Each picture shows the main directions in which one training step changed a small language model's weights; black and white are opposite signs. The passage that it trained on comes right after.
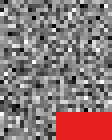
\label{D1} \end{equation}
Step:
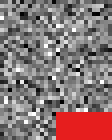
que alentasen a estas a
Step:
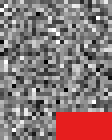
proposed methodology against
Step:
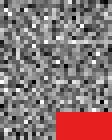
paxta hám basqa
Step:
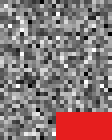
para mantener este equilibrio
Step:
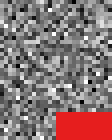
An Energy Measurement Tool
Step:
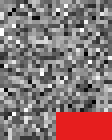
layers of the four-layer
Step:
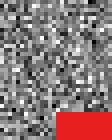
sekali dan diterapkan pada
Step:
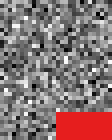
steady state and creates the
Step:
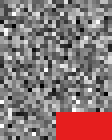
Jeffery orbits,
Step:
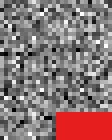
alternative way to find the
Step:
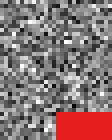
urinar à noite) e
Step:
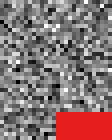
J, Diez-Fones P,
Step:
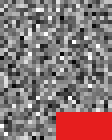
focuses on math-oriented
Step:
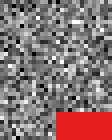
bobo и bibi). Род -
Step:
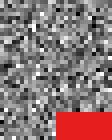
systematic evaluations could
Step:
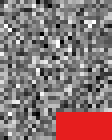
the field equations associated with the
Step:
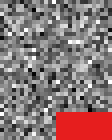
bir “Andijon tarixi”
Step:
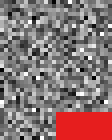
contemporaneous Fermi and
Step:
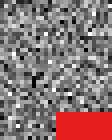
екскурсій для
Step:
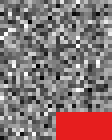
for electronic screening in
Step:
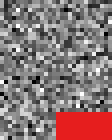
family, the foundations of
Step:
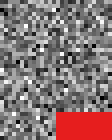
a servicios de planificación
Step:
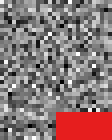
Бобониязов К.К.
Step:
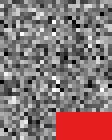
closest model's solution to the observational
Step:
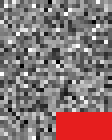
the star, but they have a well defined
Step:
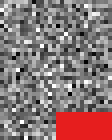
important for unpolarised
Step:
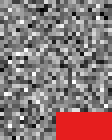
geografik joylashuvi
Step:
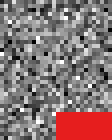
Ушбу қоидаларни
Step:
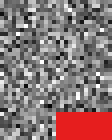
paper. \begin{align}
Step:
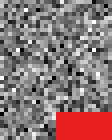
$\hat{\bm\epsilon}$ the induced
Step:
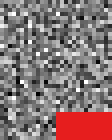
descripción, explicación,
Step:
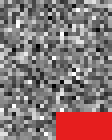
average over time. Standardized
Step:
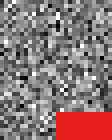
however, will not bother us in the
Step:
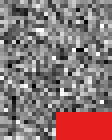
achieve convergent numerical
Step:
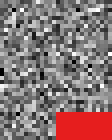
sulla lettura interpretativa
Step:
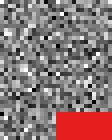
these, 82 are TV dramas,
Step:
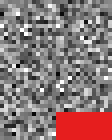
ferromagnetic transitions or the
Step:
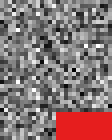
surfaces can support metastable
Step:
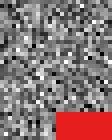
detective works can contribute to the
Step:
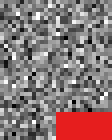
zero magnetization of the
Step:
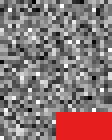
основные группы:
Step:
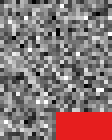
uma “*estrutura processual
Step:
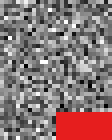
собрав все свои
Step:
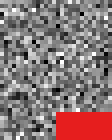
es consistente con la teoría y
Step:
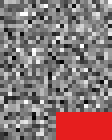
relatively high storage (bulk)
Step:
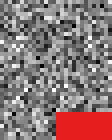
forming and developing intellectual
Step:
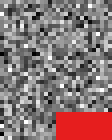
stationary Schr\"odinger equation
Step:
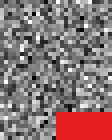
і орієнтир:
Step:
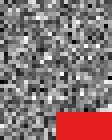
calculations for extracting the first experimental
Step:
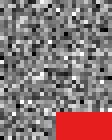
aniq bo'ladigan birontasi
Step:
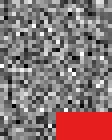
het verpleeghuis, het
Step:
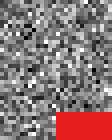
generalizes more reliably to the
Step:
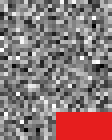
feitas em horário
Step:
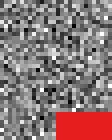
is found to have passed through one of
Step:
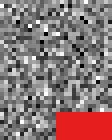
роста инвестирования
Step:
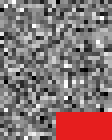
of the opinion dynamics module.
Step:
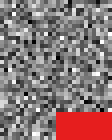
Einsatz spezialisierter
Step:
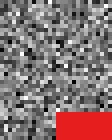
RA & PC & NC \\
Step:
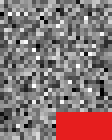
na população economicamente
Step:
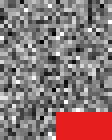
performance time will be higher with the
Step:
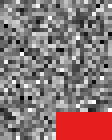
Coimbra Editora,
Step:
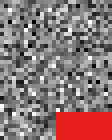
Ferrugem Nível 3 33
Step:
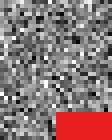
півтора десятка
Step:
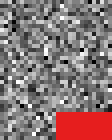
Responden Berdasarkan data yang
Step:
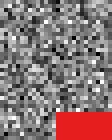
ca idee majoră
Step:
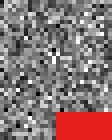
forces in the multi-fluid
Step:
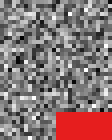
mavjud. Shirdon
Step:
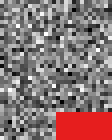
A seguir, na Figura 3,
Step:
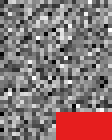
of neighbouring galaxies in
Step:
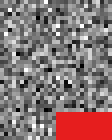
shaxslarning mol etkazib
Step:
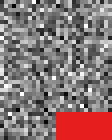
manejo emocional, pero
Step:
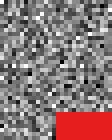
\author{Yanqing Hu}
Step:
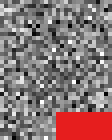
Olarak Kantitatif EEG
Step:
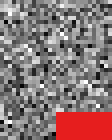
Moreover, the superflows of
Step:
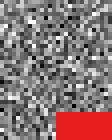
prevent the formation of stars
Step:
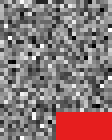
«Тернистый путь к
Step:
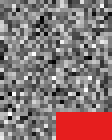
bo'lganidek, - deb
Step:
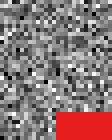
understood as a generalization of the
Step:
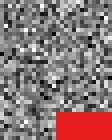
collinear to the spin current
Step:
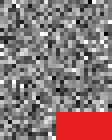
a constant that makes the maximum
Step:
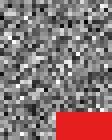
However, the most general transformation, of the
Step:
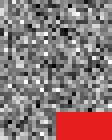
harbours an infrared source
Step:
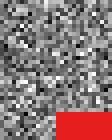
droits et certains ont des
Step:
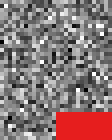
shift of an electronic state corresponding to
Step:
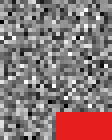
partir da presente revisão
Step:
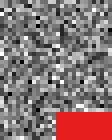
a $\wp$-illegal run
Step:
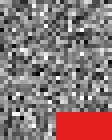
va dunyoviy ilmlarning
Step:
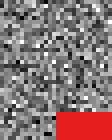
barpo etishga yanada
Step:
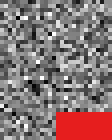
đi vào các
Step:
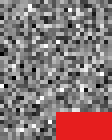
tal como se orienta desde el
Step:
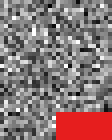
is difficult, but the task is
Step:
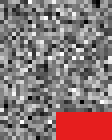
e imágenes), mediante el
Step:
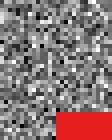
difference between the "observation"
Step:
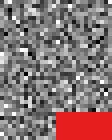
yangi tushuncha,
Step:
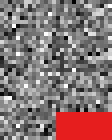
(ResNet). This model is also
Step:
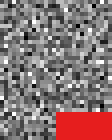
memiliki hubungan yang
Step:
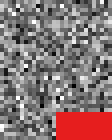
примеры, некоторые
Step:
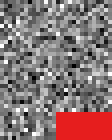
than $ \log 2/2 \approx
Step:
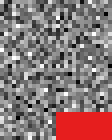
New York Times, 23
